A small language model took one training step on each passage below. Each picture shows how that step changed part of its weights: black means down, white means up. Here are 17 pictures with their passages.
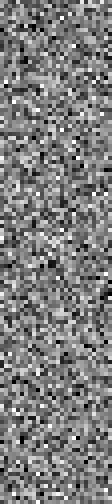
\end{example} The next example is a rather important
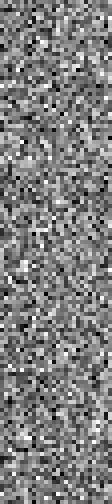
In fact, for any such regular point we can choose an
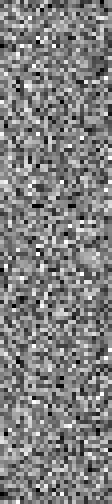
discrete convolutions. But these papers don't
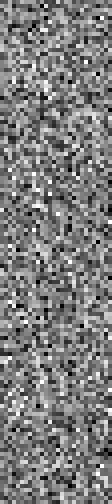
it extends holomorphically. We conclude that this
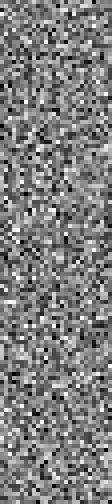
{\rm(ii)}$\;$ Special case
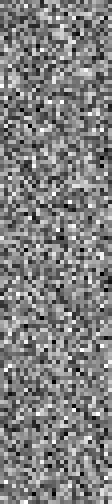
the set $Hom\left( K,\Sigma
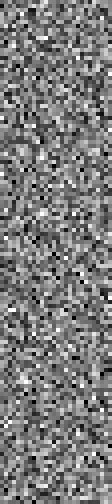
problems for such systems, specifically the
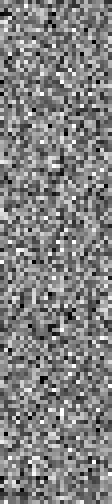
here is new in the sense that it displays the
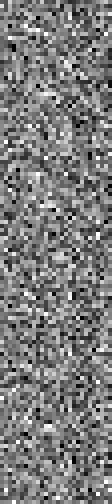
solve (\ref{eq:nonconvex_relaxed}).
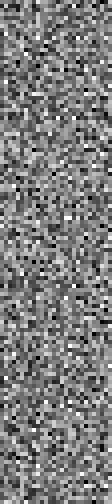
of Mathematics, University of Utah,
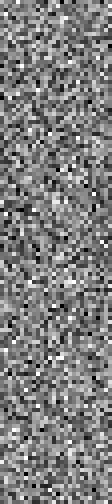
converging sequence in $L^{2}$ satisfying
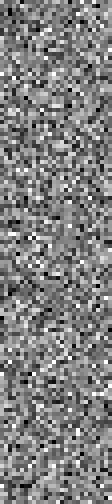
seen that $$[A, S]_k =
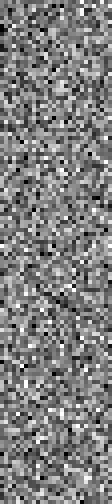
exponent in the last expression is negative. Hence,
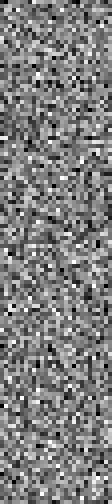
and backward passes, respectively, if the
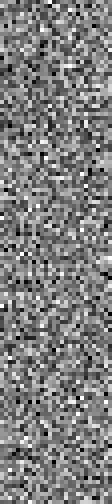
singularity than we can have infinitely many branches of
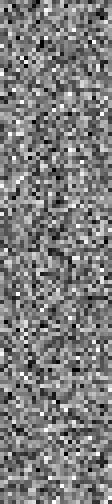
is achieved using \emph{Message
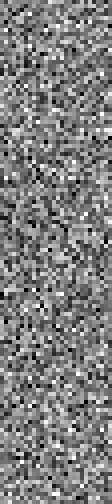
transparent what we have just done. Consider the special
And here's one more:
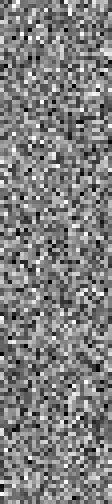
setup $d=2$ (see Carnal
